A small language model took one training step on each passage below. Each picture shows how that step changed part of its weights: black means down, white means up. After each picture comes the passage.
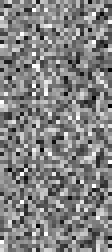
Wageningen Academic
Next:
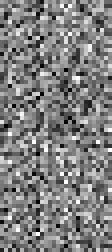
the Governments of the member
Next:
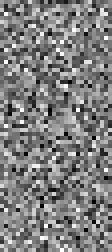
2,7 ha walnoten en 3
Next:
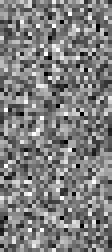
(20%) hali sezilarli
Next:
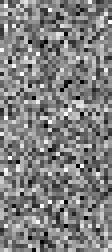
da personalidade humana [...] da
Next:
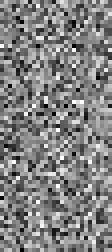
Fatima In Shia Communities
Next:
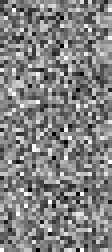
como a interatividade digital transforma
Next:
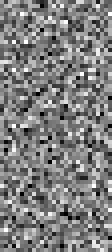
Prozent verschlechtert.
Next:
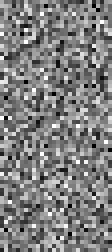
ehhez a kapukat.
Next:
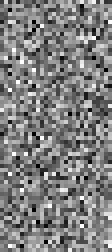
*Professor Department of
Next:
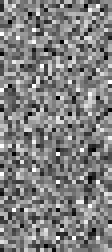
более людей —
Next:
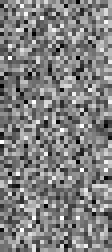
más drástica a aplicarse
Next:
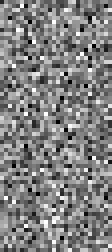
de produtividade para a gestão
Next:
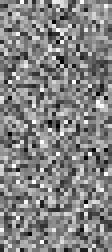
tavsiyalari: ota-onalar
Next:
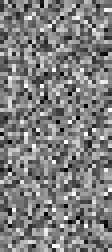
de experiencia recepcional).
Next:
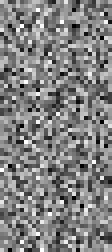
year of the research) and
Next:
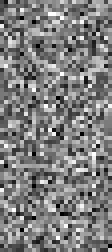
des pertes financières,
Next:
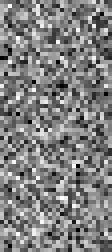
dunyoda etakchi
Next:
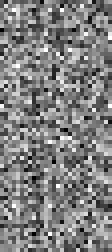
- Liu, X., Wang,
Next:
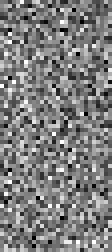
a própria operação de
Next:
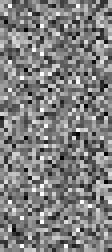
Iskandar Islomov
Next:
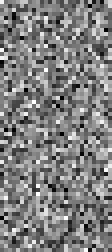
farmacológicas; regulación
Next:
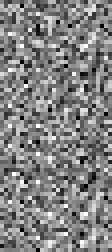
dieser mitgeteilt wird,
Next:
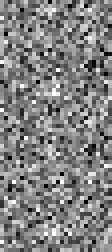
ангобу дозволяють
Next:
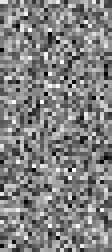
он является значительным
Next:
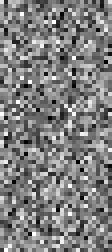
o‘lchash, soturatsiya
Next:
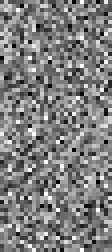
мирового культурного
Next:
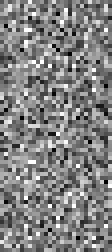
una media de edad de 41.9
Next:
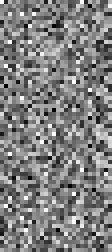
Qorako‘lchilik va
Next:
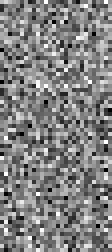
fases/actividades, con el fin
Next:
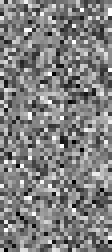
yosh sportchilarning jismoniy
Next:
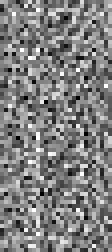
ثم الجزائر (10).
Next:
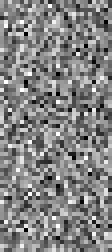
negara-negara tetangga
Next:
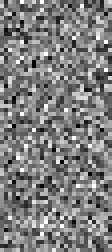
Millatimiz musiqa
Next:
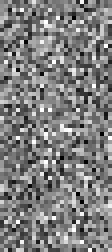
nisbatan. Aynan
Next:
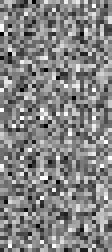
membrane composition and
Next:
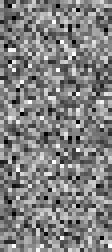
você concorda ou discorda
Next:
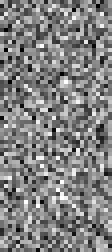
Dinamarca: Comisión
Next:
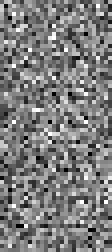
1981) constituent également
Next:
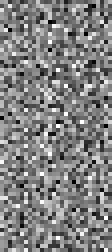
ўрни ва аралашув
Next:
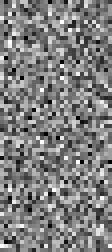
Vitaminlarning ayrimlari
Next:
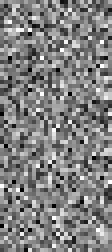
ahamiyatini talqin qilishda
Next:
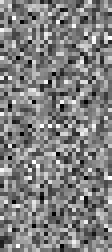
über die Geschichte ihres
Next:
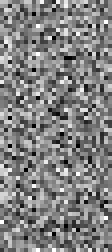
theoretical and practical
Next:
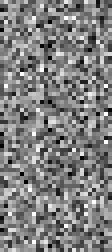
кимёвий терапиянинг
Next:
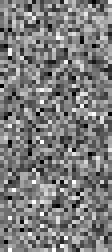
departamenti hamda BDU
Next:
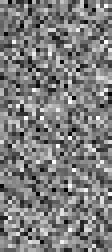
bo'lsa tejamkor,
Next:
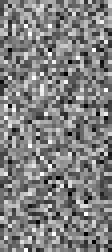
única, que geralmente não
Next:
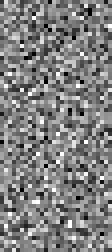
– 2, на відміну від
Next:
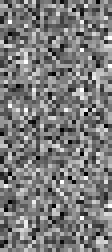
O MVP é usado para a
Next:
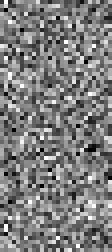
по сегодняшний день.
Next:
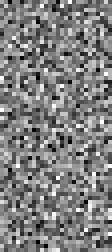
иборати, унда
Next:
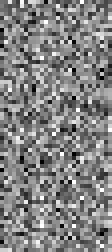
sanʼatini rivojlantirish hamda bu
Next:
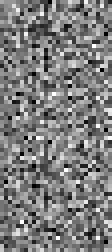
нафакат таланди,
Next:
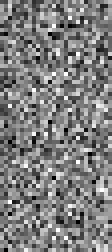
det i høj grad
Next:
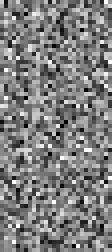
Annotatsiya : Ushbu
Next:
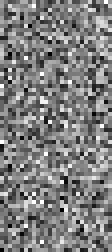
farinha de pupunha.
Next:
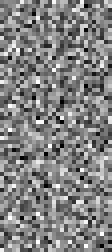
O'zbekiston Respublikasi
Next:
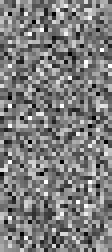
policial militar. 2.5
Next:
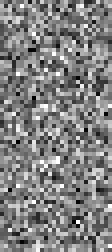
Santiago de Cuba,
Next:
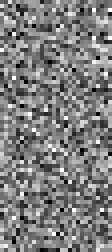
Bu qurilmalarning qismlarini ham
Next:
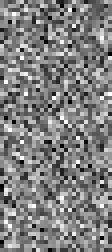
ijroiya qo'mitasi raisi
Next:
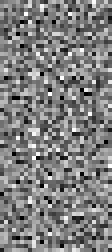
coisas mais simples.
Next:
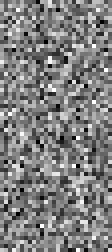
obiettivi di tutte le
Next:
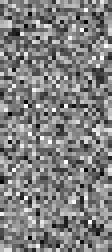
in Multiprofessional
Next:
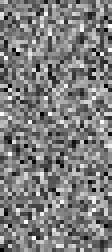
- Startups fördern -
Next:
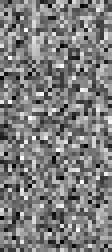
2021. Grandes empresas
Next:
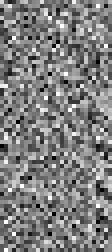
jargon so'zlar bilan
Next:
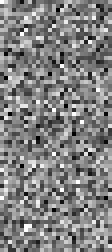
pestili standardında yer
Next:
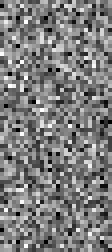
услышал впервые
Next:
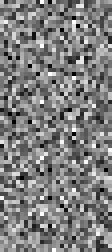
farmoniga muvofiq
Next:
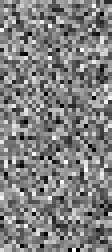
kelajakdagi kasbiy
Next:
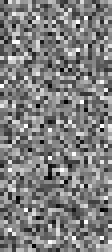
nechta nuqtadan ildirishga
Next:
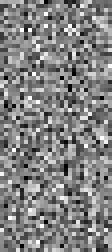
propiciar el surgimiento de
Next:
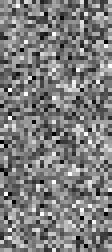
Identification through
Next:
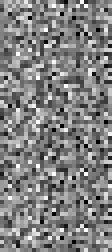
pedagógicas e educativas de
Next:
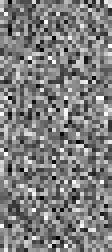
salnamesi”, Bakü,
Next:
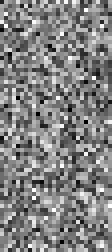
mata pisau 10° yaitu
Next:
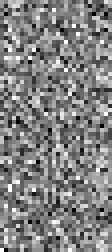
huquqiy madaniyatining
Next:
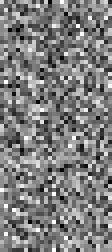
Xalqaro ilmiy amaliy
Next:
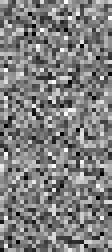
competență profesională a
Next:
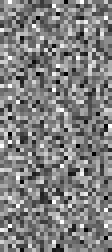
қайтадан кўриб
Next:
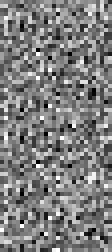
другими странами,
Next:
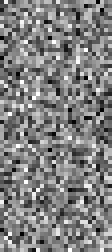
key aspects to consider during the
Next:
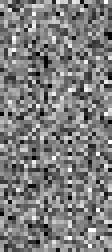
Дона (Табл. 2).
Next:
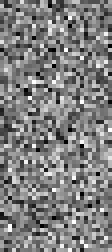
g'azal 4 “Ilk
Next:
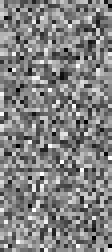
Unsurlar* (Doktora
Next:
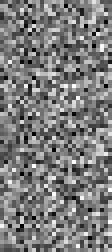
à part entière dans les
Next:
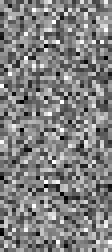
recursos y tiempos para la
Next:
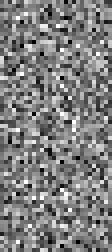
mámleketimizde bir
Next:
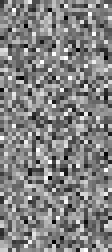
sobre la extorsión digital con
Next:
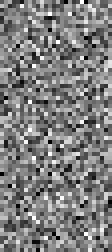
с другой стороны,
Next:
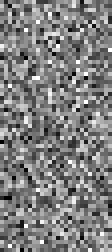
f. Tese (Doutorado em
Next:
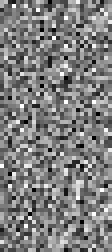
teórica pura. A diferença
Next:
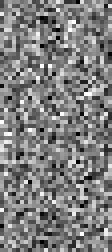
с исходно высоким и
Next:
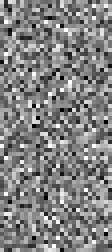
modul dasturlarini keng tanlash
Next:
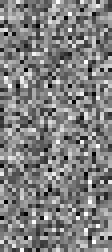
строительства и ЖКХ
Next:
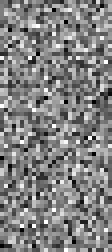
durum, saldırganlık
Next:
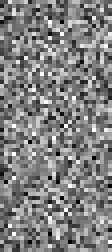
to'g'risidagi qonun
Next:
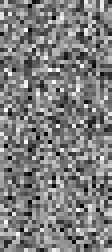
информации, регулирования
